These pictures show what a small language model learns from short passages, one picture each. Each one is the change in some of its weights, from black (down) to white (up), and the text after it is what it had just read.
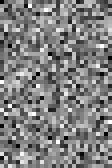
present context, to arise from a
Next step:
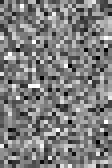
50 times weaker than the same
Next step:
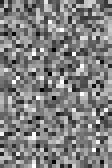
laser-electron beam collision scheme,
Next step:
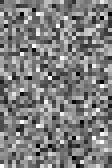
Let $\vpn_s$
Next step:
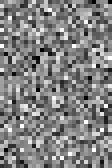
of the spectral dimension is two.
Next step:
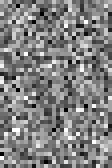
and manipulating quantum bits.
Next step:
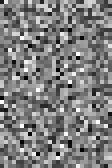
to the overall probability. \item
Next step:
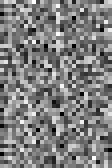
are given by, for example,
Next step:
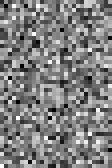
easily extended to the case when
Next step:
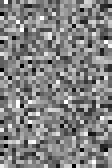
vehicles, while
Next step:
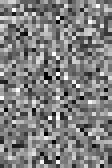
discussed. The role of effective
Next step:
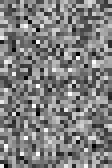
the regret, we have :
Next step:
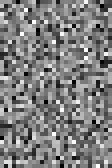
favors the selected mode in their
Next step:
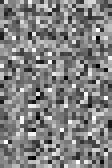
to strong synchrotron losses in
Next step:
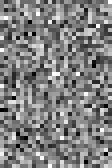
vacuum corresponding to $\sigma$ as
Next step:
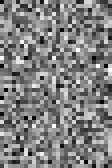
complementary part in this process,
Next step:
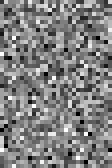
to be antiferromagnetic
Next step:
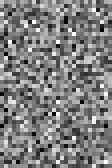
equation --- rather than at the level
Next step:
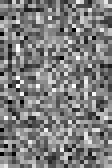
Industrial Technology,
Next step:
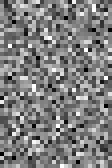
of the sample clusters). A dense
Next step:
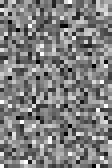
refers to the 24mm thick
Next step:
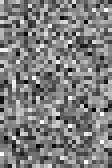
on MPICH as
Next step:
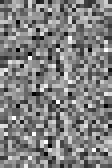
and find the value of the
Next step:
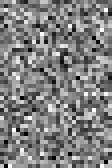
\leftline{\bf A straightforward
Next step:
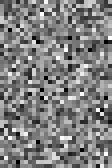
these average test statistics from an isotropic
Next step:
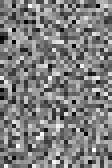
)$ converges in thermodynamic limit
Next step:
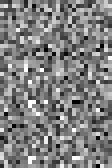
are proportional to each other, so
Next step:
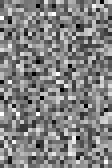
two opposite primary windings in a
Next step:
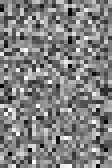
gestures anchored to
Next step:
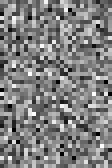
Immediately, we
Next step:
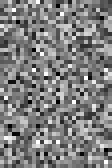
based on the idea that if a
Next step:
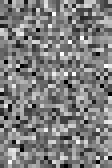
was divided by the first echo
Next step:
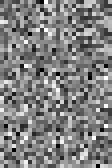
either the brand and the model
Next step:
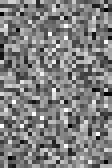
one hand, it generates the same
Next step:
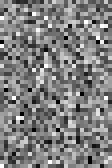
interactive map. The fishing
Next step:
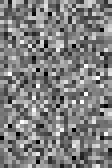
is given by the classical observable
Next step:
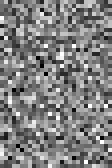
every increase of $I$ by
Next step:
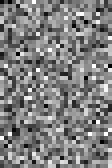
Ewald sum with 256
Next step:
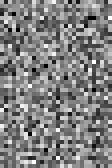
we can design the corral to
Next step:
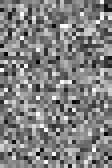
oscillator frequencies are exactly the eigenvalues
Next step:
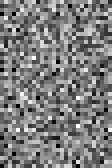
they fluctuate so that, after
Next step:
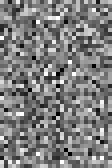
resonance at $f_p$
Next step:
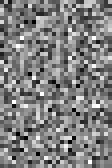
method as a reliable procedure to
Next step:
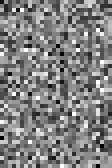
stable pairs, makes sensitivity to
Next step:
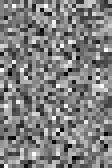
have the following lower bound on
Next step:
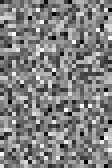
experience off-plane dynamics in the
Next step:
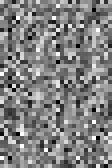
Releasing from various trial
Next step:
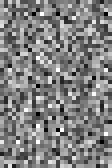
the thermal and NT components in
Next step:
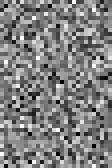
positive? Are the atomic transition
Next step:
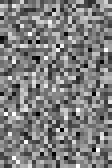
The starting point is the continuity
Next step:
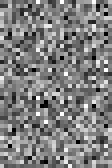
Co. (NNVT),
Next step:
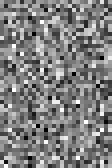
ferromagnetic phase is given by the
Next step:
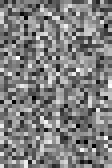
according to the FLRW model
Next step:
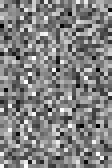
compared our results with predictions of the
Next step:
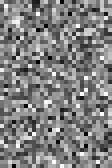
clusters do exist in the MW
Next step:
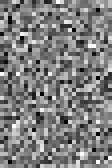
has less performance degradation than
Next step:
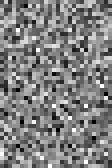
integral over $B$ independent phases
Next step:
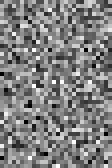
the diameter of the coil stock
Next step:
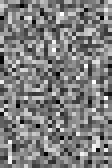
estimated to be of the order of
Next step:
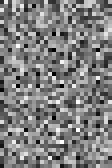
system finds energetically more
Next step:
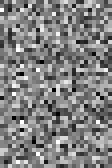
analyses of impact-driven material
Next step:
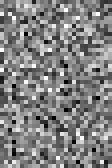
a microwave photon},\ }\href
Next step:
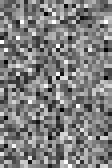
from the extracted value of the effective
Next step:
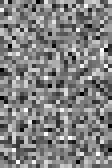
discovery and data mining},
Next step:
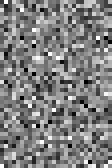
threshold on test statistic.}
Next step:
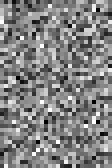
degeneracies manifest as
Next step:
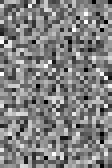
of total galaxies and certain morphological
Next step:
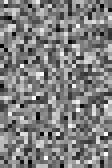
lifetime of the prethermal state
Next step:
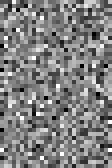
extent, stabilization of
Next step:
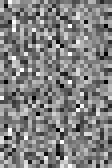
for the VGG net and the
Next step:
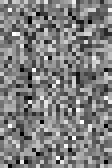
elucidating the relation between
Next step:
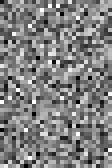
suggesting that some massive galaxies can be
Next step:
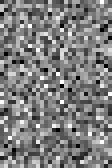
($\nu_L$) frequencies of
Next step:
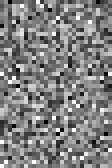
by solving the recurrence relations
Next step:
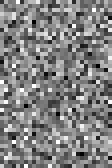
to be prime targets for
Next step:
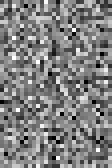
commentaries or watching
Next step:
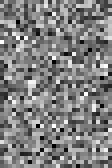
as inconsistencies are
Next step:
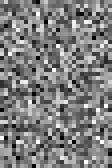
3}$ mode with MR component
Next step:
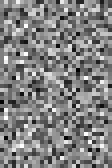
Center for Digital and
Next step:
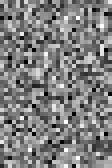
anti-symmetric way. Let's
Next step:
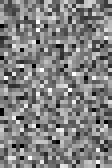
$2n$ instructions of
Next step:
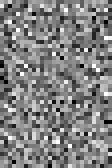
{\em out of control}
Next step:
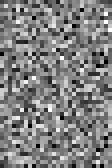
There are 445 candidates in this
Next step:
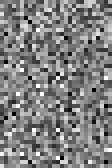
the transition into the pure superconducting state
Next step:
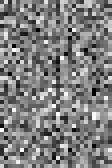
condition called interim optimality.
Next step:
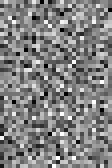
(TME). Dotted
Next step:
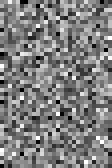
MARS model of the target
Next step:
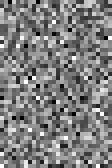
decreases, allowing larger regions of the
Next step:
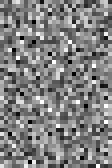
and $d$ refer to the
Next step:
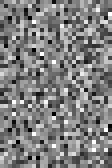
or choosing a beneficial
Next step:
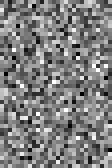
methods The single domain microcrystals
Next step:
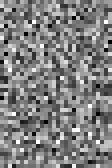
flows in the axial direction,
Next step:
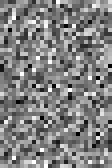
provides an appropriate effective field theory to
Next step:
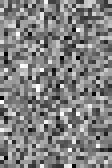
excitations. The vanishing or small
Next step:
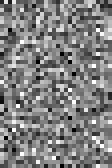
cell interface $l_s$
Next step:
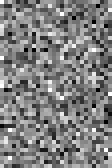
(or, equivalently,
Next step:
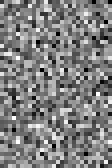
of stellar origin, but that some
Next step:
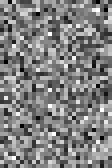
wind interplanetary magnetic
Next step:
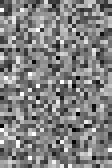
association systems, if commonly detected in
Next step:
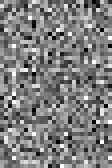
of edges linking one node to
